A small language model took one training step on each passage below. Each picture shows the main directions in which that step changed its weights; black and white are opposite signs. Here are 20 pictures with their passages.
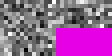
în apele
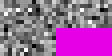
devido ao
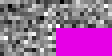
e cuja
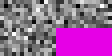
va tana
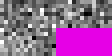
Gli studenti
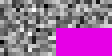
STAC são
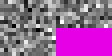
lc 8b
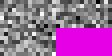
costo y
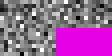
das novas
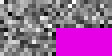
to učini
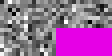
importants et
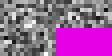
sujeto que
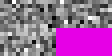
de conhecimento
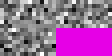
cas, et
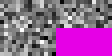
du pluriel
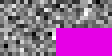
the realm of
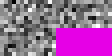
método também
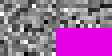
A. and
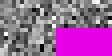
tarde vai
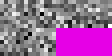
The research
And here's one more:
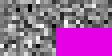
não encontre
